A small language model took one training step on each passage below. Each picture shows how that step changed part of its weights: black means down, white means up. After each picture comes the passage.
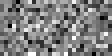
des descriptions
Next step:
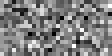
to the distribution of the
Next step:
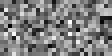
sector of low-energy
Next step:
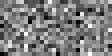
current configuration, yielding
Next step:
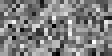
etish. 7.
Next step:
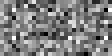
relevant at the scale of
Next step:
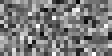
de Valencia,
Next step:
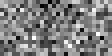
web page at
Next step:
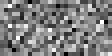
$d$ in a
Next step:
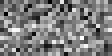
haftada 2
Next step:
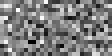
this question would require a
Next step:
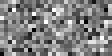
ularning har biri
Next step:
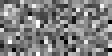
Holmes, and
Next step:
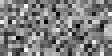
is about 36\% for
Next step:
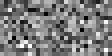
dynamics, rather than
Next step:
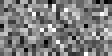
t > t_m
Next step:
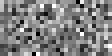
and can be well
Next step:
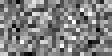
elliptic flow at
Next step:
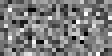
OTCE, making
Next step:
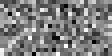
Acesso em:
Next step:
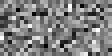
en los ciclos
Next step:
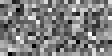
the inelastic
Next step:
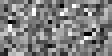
bit streams via
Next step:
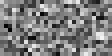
static, spherically
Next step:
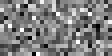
and the status of
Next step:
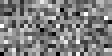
Institute of Physics and
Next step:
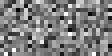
del paese di
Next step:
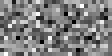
mismo, un
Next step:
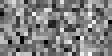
dostonlar va
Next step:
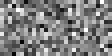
d'une personne
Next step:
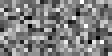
occupation of a significant
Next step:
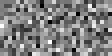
the number of users.
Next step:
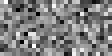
distinctly presented in the
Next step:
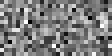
de un sabor más
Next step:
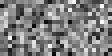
muammoni hal
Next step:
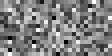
médian dans la
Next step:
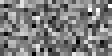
spare spectrum which
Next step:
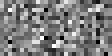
practical purposes
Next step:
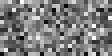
de forma mixta –
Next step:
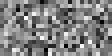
imkonini oshiradigan
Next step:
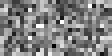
\forall x
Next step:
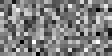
simulating their propagation into
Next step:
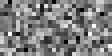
a duty
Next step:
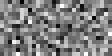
QCD sum rules.}
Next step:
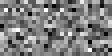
és az
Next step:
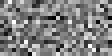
physics, the use of
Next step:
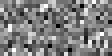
shorter or longer
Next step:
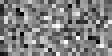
le plus souvent
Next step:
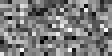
na legislação
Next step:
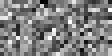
interest given the possibility
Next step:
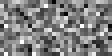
social e de formar
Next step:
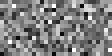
but we adapt the
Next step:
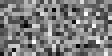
Often, neutron
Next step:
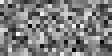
vibrations to
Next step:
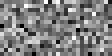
peserta didik
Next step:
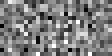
ground states should be
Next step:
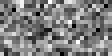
pelo mundo**,
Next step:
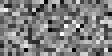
- The framework we developed
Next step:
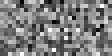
are two stages in
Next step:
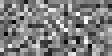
QD arises from
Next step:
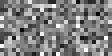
buta tutzor
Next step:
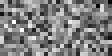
This is because the
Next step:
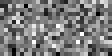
Thus, the term due
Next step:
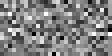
garantizó el
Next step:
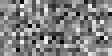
the higher contribution is given
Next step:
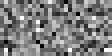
etilib, asosli
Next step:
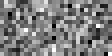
are using a Relu
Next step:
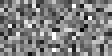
of our simulations for the
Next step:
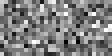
rise to rather
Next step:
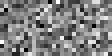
variety of ILP
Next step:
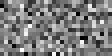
the benefits of using
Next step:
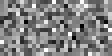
0$. This implies that
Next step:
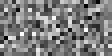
compact stars -- calculation for
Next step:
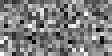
UV absorption lines observed
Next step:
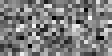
for allocations in
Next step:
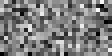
to the diffuse limit
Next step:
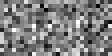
peça em T
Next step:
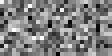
contribuições à
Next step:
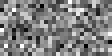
to the relevant features.
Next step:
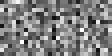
making use of the
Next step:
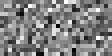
mortalidade de
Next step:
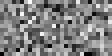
number density is small compared
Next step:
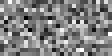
environments, including general
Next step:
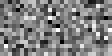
fraction is effectively zero
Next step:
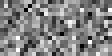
olish uchun taqdim
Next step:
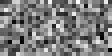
a configuração social
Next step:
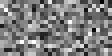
сведения о
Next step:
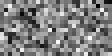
por isso,
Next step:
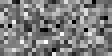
term of a formal
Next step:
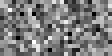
are actually paid
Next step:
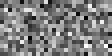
the microwave
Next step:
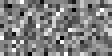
The widths of
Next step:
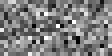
b(\vec x)
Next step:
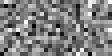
currents and
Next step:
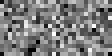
de abajo hacia
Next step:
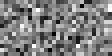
on the host when the
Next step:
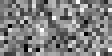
145 ich haette
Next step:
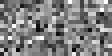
planet detections with
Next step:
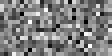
order terms in the
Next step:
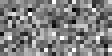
in some nontrivial
